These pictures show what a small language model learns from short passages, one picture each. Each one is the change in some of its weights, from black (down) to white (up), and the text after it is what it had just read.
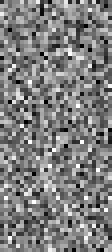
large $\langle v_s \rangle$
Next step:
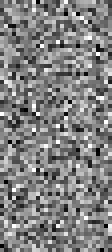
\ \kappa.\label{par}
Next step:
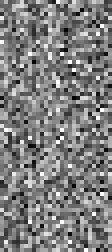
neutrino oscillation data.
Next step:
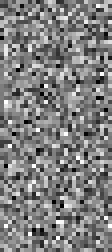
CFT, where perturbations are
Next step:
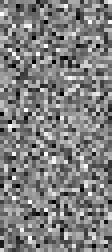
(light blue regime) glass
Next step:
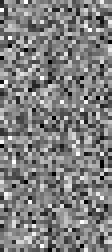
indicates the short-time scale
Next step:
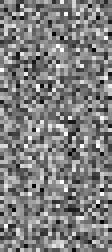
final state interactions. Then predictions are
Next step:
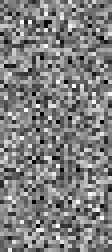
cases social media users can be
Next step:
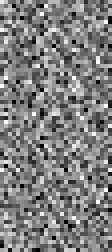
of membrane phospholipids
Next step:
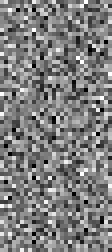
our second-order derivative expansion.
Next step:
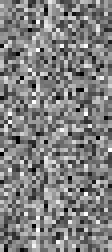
that designs transportation and
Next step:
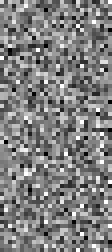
terhadap nasabah yang
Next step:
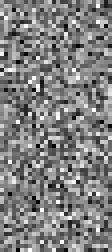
and spring gap dimensions remain
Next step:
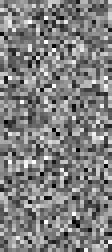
For instance, the relationship between
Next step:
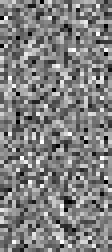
in the above equation can be found in
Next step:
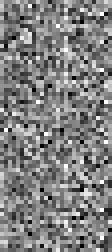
الاسم فعل دال
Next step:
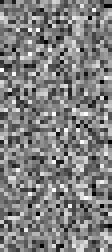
errors it is important, however, to
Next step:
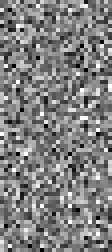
*Jurnal Perima*,
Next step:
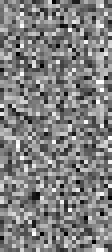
Internacionais, Online, 26
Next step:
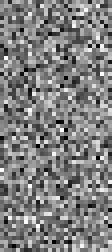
$G$ site. For instance at the
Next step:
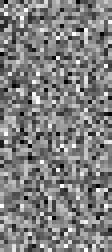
granules with magnesium
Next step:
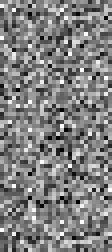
Heat treatment process for
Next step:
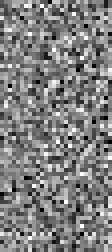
we have that \be c^2_T \sim
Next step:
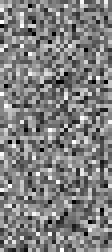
Heimann's et al. [19]
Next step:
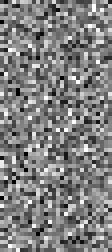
to a time-dependent redefinition of
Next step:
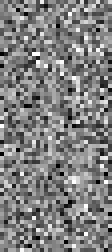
var65 Duration of stay
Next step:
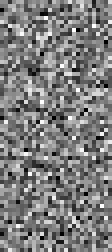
supports a natural decomposition of
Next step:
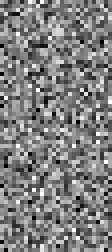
are inherited through maternal
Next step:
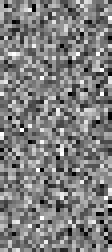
creative process, moving from the assessment
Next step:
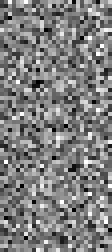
текста учащимся
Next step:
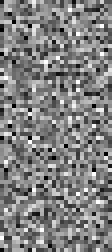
\vec{b} \Rb
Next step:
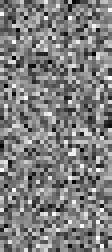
e índices de emigración,
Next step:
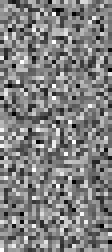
que el gobierno jugara un
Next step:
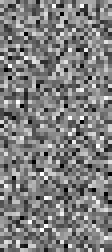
U.N. GAOR Supp.
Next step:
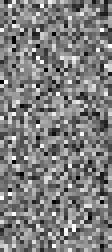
al. 2019). Given the variables
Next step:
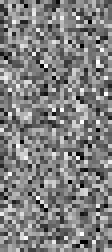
Pr.: mālim malis
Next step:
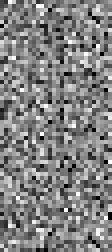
qolmadi. Endi u zax
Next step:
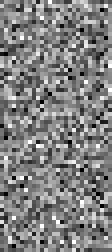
natijalarini yaxshilash
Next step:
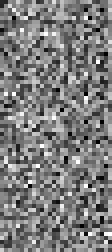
the theoretical analytical and the real
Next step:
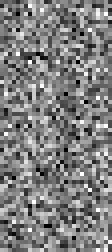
матнлар вужудга
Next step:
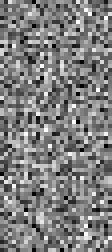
the similar scaling with $p$ holds in
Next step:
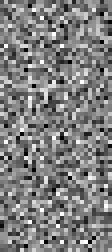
as $\varphi_\oplus$ and
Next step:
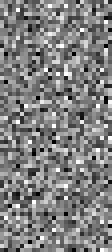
most pressing problems that needs to be
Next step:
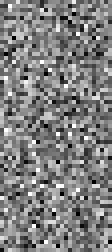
Mustaqil o'rganish
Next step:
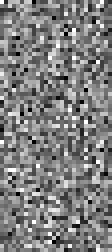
result propagation mechanisms within the
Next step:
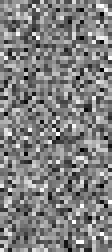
VERDE. **Prefeitura
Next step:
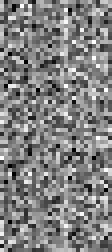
است. پس از
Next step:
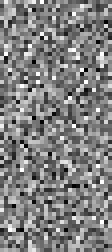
M – arithmetic mean; SD – standard
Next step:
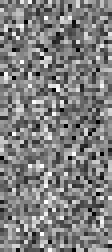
Furthermore, the negative concept will
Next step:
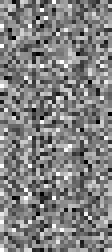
Канаматова Залина
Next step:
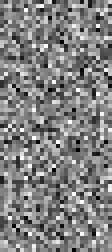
with few thick lateral
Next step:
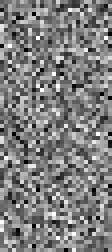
modern regional dimension. Collection
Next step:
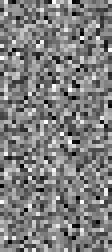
ст. за результатами
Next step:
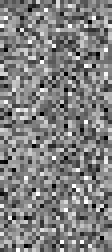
| J. Aysto et al.,
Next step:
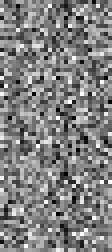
the on-source integration time for each
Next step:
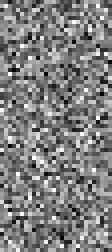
attribute. The output layer
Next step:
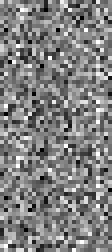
penală român,
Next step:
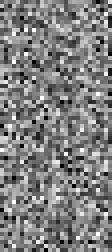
faollik darajasi oshgan
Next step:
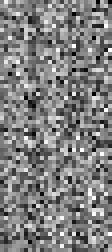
ortib ketadi. Mamlakat
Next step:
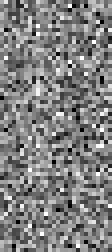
de niveau de satisfaction des
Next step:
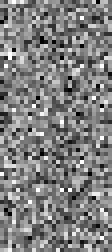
The severity level ranges from
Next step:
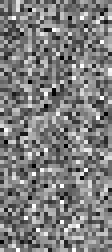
and zero order hold for a starting of
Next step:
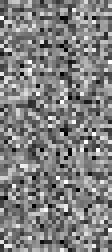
va puxta pedagogik
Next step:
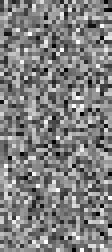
to rule out the possibility that slow
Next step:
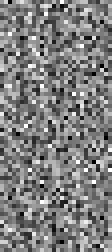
field $E_{DC}$ is still
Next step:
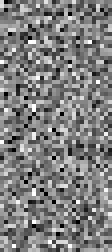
potential effects on market structures considered in
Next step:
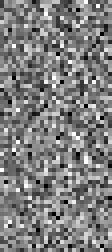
of 3 is 2 when $a \equiv 0
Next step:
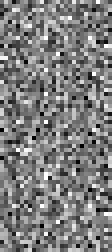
Phys. Lett.} {\bfseries
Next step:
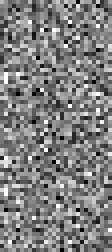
F, Greenwood B.
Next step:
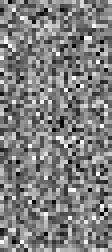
the generating solution. The Killing spinor
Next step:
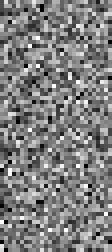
process of acquiring, interpreting, and
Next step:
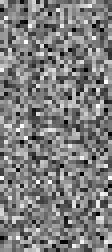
growth in protoplanetary discs.
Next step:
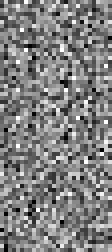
passes, as illustrated in Figure
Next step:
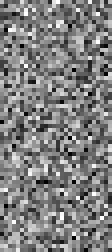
el cual ejerció como profesor
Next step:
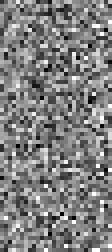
horizontale lijn op
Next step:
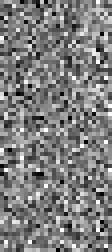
of the animals are local indigenous
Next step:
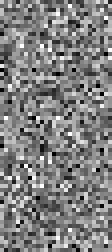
viagem realizada pela
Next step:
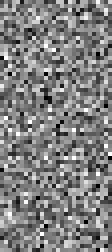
raqs, tomosha
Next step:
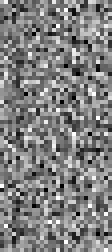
of thermodynamics. \newblock
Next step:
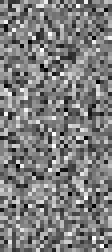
diagram was constructed to unveil
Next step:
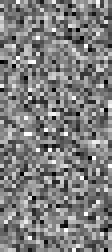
formation of blue loops. For the same
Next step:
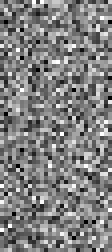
que poderemos tratar em outro
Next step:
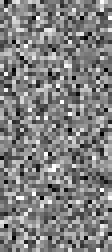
without non-linear arithmetic). As
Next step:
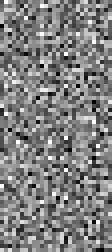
2{ N}+1$ is the number of
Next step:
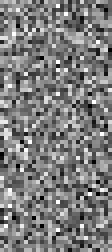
Karakteristik HOTS
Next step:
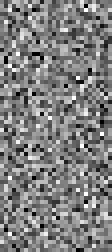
во многом не из-за
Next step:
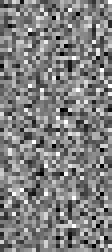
ve savaşların bu
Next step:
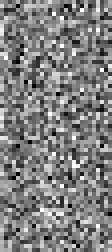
rotation curves of galaxies
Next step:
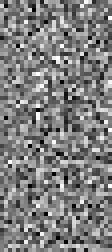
indicated by the negative values of relative
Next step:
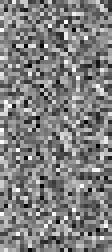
CONFLICT OF
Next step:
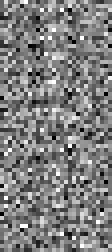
bilan suhbatlashish uchun
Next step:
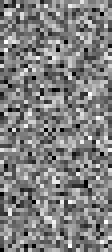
yo'lidir. Yaqin
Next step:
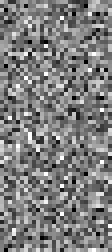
Zoroastrianism. Because
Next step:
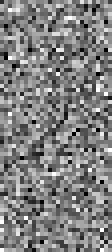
no primeiro elemento à
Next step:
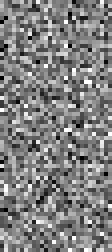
Accepted: 21st March
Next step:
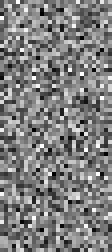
an optimized wavefront despite of
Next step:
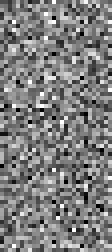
outside the study, then the influence of
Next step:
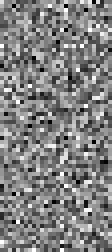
métodos como sendo: a
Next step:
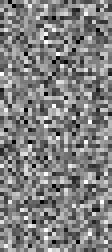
- \mu) \frac{\partial^3
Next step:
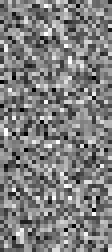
INTRODUCTION: In
